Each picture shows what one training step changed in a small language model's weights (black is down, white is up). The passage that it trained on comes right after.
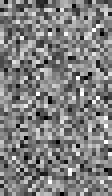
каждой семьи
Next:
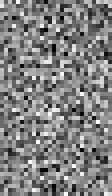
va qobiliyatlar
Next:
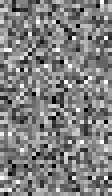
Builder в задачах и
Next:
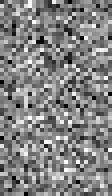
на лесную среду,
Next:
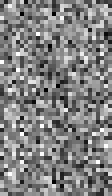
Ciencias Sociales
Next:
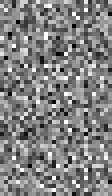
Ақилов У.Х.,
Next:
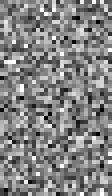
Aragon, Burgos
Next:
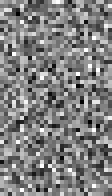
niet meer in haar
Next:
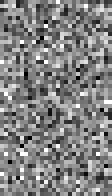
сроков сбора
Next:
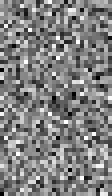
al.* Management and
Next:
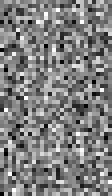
torna a roda de
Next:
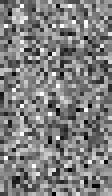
has significantly increased
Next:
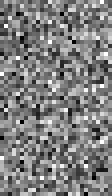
esse processo ocorre de
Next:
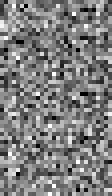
sharoitida esa
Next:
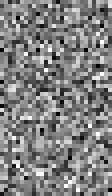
Medel SD Jag
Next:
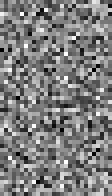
включення курсів
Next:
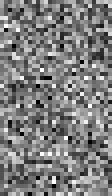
institucional nos anos
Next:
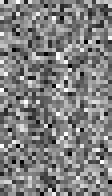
los años por diversas
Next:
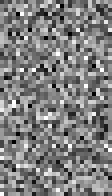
пересадок, α,
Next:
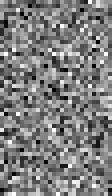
discos de pizarra
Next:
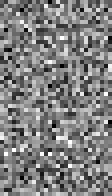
проблематики и
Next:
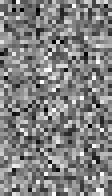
syujet, obraz,
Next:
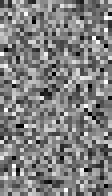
radikalisme dan teror
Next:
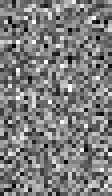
можно проследить и
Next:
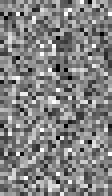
hubungan antara
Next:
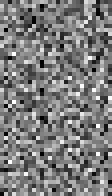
biri hisoblanadi.
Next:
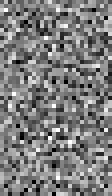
ijodiy faoliyati
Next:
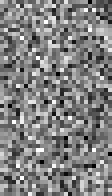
como calcular la media de
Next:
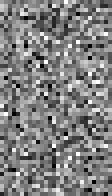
(см. табл.
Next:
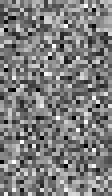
efectos de EMIS
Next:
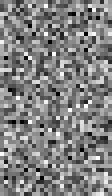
таваккуф намуда
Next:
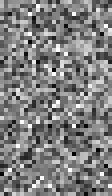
анжир кўшиб
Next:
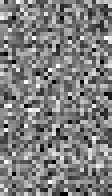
en el desarrollo de esta
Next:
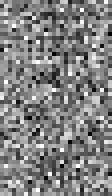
w jego obrębie
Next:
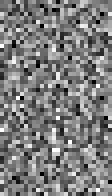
el uso del AOE
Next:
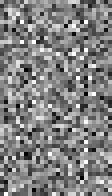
томах, Казань,
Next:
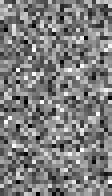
strategi pembelajaran
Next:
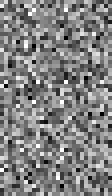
votos. Ponente:
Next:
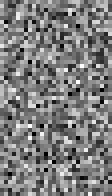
de digitalisation et de
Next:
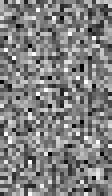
que caracteriza estos
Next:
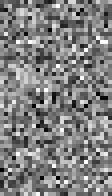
нашр этилади ва
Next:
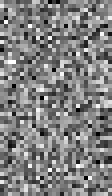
Pisa, ha conseguito
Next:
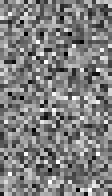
de desenvolvimento do
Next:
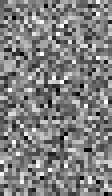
hududi rivojlanishi,
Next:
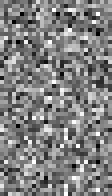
Osmanlı idaresinde
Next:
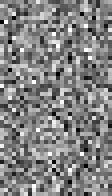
še obravnavati.
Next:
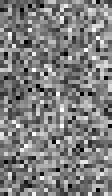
Весьма интересное
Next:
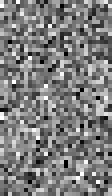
bilan bog'liq bo'lgan
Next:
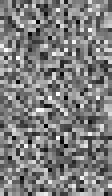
estos (ítem 22).
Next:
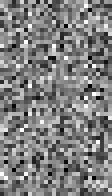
a cadência do tempo de
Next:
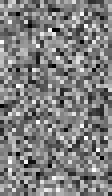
reversible. Novel
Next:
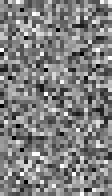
Modeler. Такий
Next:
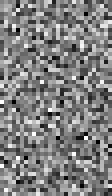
ay mahalaga sa
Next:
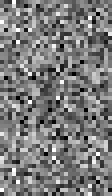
los umbrales que determinan
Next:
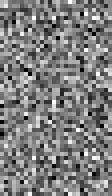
o intuito de ter um
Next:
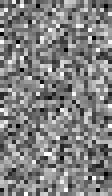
*Real Clear
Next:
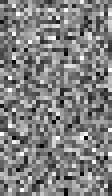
musiqaning asosiy
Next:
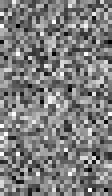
проте збитки будуть
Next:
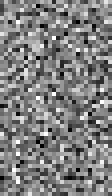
de Sá R.O., Grant
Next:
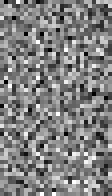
forma, o desenvolvimento
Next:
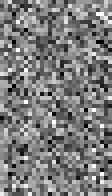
de la orden de detención
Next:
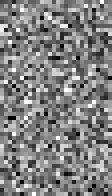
occidental, sino de la
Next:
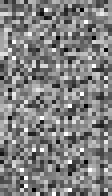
з Законом України
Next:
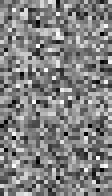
agregado - Producción
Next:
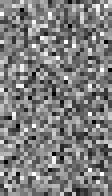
certo, tangível)
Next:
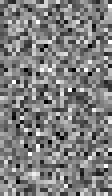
в общеевропейской
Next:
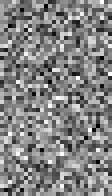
de les dades. Els
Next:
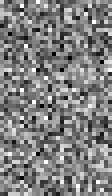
клієнтів і
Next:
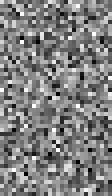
a rendszert sokan
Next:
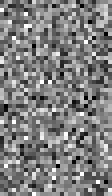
bilan Turkistonda
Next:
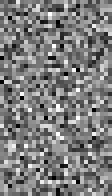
principios del mundo de los
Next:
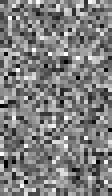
etil spirti mavjud
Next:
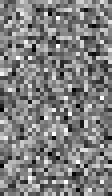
energy and environmental
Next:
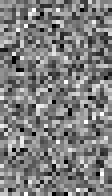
paciente, ou seja, a
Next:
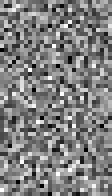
from lower to higher
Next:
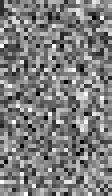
associate Professor,
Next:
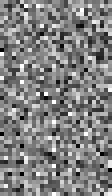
Bundan $x + y =
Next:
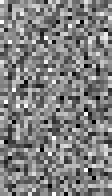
Э., Юлдашева
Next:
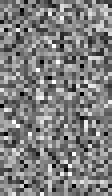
informação e desenvolvimento
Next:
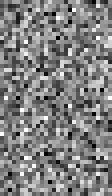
уруғлар очиқ
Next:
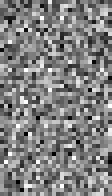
“ofereça materiais
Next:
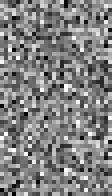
va estetik ideallarni
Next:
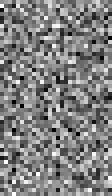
що пов'язано з
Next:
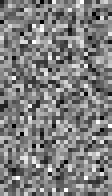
and Science nodavlat
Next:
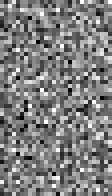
наук ГДА СБУ
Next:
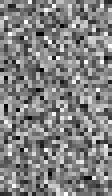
Другої світової
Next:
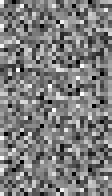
des stratégies de
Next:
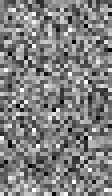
также сила инерции.
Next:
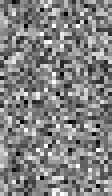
Os municípios que
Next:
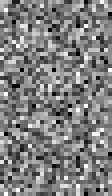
Late Cretaceous
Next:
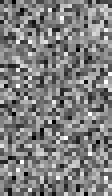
relação entre médico e
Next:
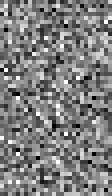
Чунки тарихдан
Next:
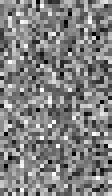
Ein zweiter Sohn
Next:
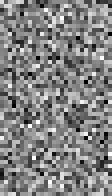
Bu ta'limning mazmun
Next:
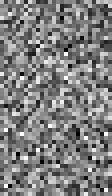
de pessoas. As
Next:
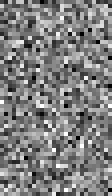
индивидуалистический и
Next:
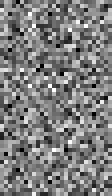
са достъпни и
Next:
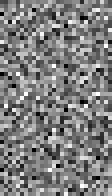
tashqi katalizatorsiz
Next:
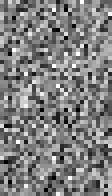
commonly used in
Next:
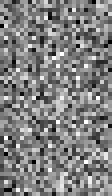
у лошадей
